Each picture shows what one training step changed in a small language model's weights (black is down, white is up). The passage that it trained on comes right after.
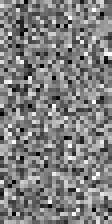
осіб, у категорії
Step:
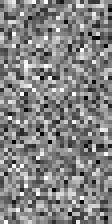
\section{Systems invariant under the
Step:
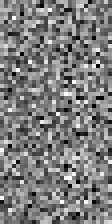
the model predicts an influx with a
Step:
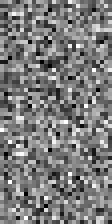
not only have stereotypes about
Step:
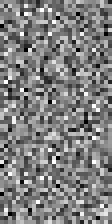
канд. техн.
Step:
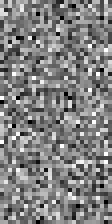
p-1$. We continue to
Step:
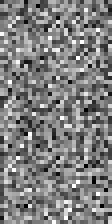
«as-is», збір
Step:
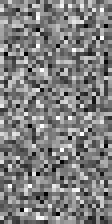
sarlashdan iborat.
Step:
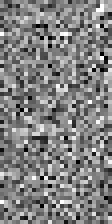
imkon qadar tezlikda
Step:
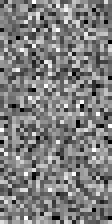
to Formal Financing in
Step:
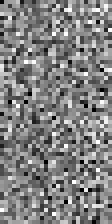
by the patients shows similarity in how
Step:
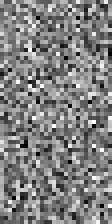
vertex algebra $V$ is a subspace
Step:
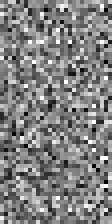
For example, discussing characters'
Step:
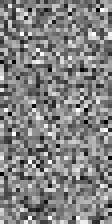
traffic density indicators to minimize traffic
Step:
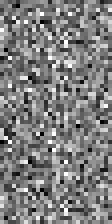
we also requested more data from the
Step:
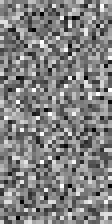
nice way to phrase the known fact
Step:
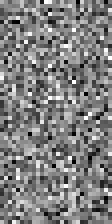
author thanks L.~Zambotti for
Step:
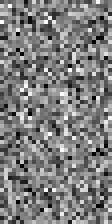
davrda uni tez-tez,
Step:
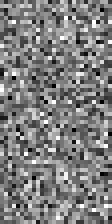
in Malaysia. The approach
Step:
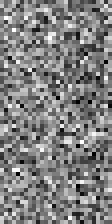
5} {\rm The general member of a
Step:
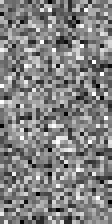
varying stress on to the material under
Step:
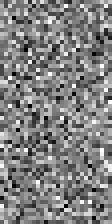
тематике – вторая
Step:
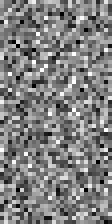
a thorough explanation of the
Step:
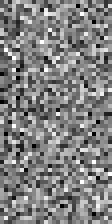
Shu bois, shaxsdagi
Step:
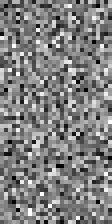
steady-state variant of
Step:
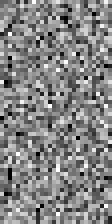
lacks some familiar properties. This
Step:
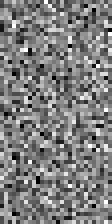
inicial respecto de las
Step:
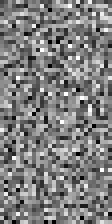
prevalence of silent liver
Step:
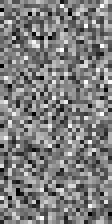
de suma importância na vida das
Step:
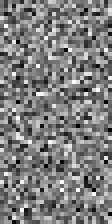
value of gamma from the ratio of
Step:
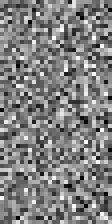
Noxen Der Begriff
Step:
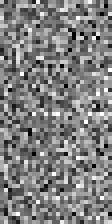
software management and sharing practices.
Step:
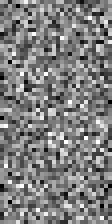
the presence of flow channels (where
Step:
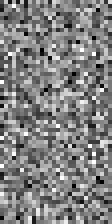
items. Now, Mercado
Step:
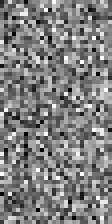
events such as university games,
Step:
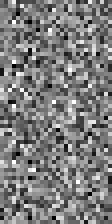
arquitetura original (ou
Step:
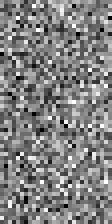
rich diversity of fish, including
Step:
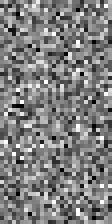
:\, |\partial^\alpha \varphi|\leq
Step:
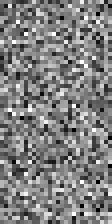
роль воспалительных
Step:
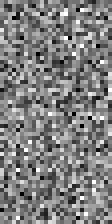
the $z$-axis so that at the
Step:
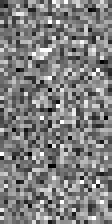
assim como a dos ouvintes.
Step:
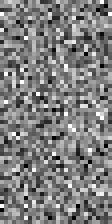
artikel tot de opzet van
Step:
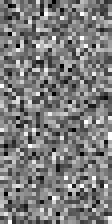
the mean plasma bicarbonate
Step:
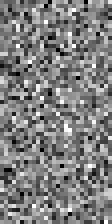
ehtiyojlarini qondirish
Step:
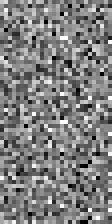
Analysis 13.1 MB
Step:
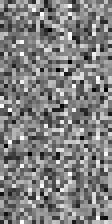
sifatida tanlangan.
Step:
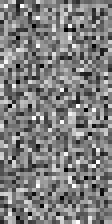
projeto desenvolvido na
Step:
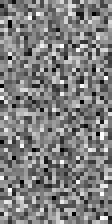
\draw[-latex] (R)
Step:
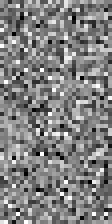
and to overcome long-term
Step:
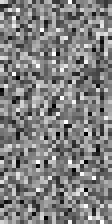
State a special attention given that the
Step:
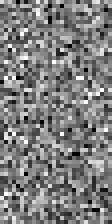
\min_{i \in \tom}
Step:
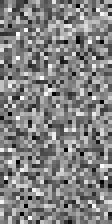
vaginal approach [4]. To protect
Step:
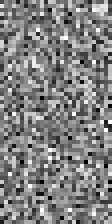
such as lung abnormalities or specific
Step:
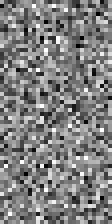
the \emph{convolution} of two
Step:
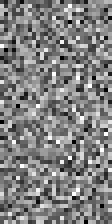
zeros, then there would be a zero
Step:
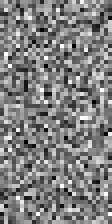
(15–45 documents) mean
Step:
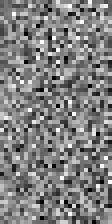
any sentence in English using
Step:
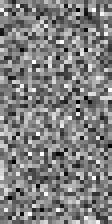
A subset $S\subseteq G$ is called
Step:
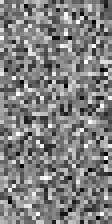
was obtained by that capacitor bank with a
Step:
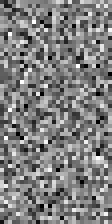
crack kinking in foam
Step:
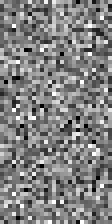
$h : \mathcal{E} \to
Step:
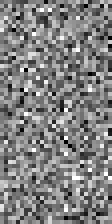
Similar kind of behavior can also be observed
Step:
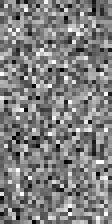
and within the expected uncertainty
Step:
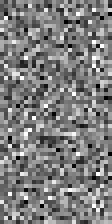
Númenor qirolligi
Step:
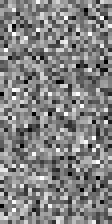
pollen (Kirschner &
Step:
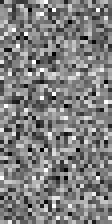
labor sostenible, las
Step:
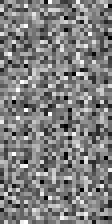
персонажа – первое
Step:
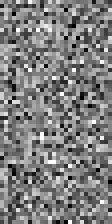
sl Spin-labeled MBD
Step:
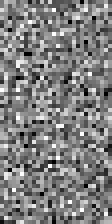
\cdot \text{K}_4 \cdot
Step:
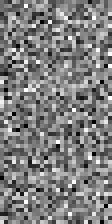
for antibacterial activity by
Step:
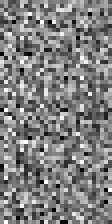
\end{array} \end{equation}
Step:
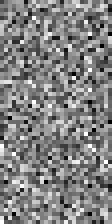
производного [9].
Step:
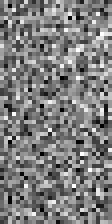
ist es, die kreative
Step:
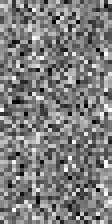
натижасида, 2
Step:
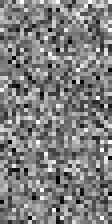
from the idea that first a routing
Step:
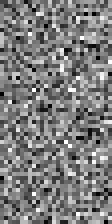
rigorous derivation of chaos
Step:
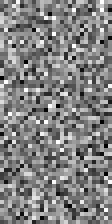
alycha cultivated in
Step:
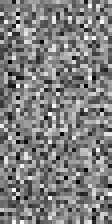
du prestige de la langue
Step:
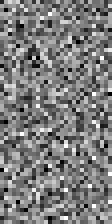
land aanzienlijk
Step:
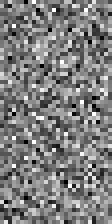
es que los participantes del estudio corresponden
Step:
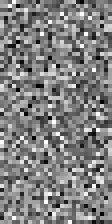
Published: 24 September
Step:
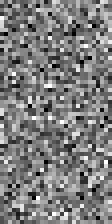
southern arc does cross the
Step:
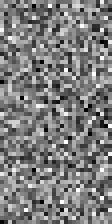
L. et al. **A importância
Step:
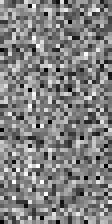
The research was supported by OTKA
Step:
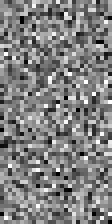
of the initial condition is well enough.
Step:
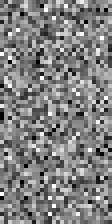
arranged in stepwise, transverse base
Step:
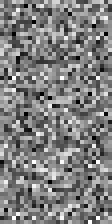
equipo, potenciando
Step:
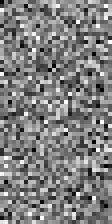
in terms of return probabilities of
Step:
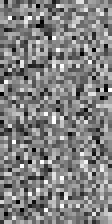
mejor de los mejores, con
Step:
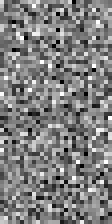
_X$ is an algebraic fiber
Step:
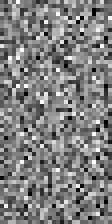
k.s. va Kruizer
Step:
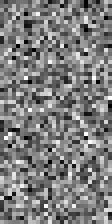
The multiresolution editing semantics
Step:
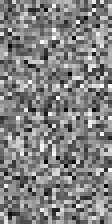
point configuration consisting of the points
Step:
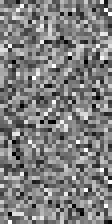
January 2023. In the last ten
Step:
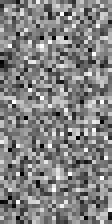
a word 'misguide' is
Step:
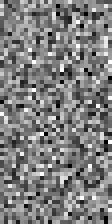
$\lfloor x \rfloor$ the
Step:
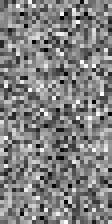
$B_1$ be a block in
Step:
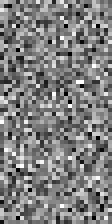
question a été abordée dans
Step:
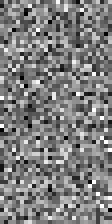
Deaf, Thiruvalla;
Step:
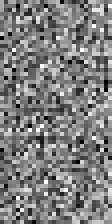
o'tgan ijodkor
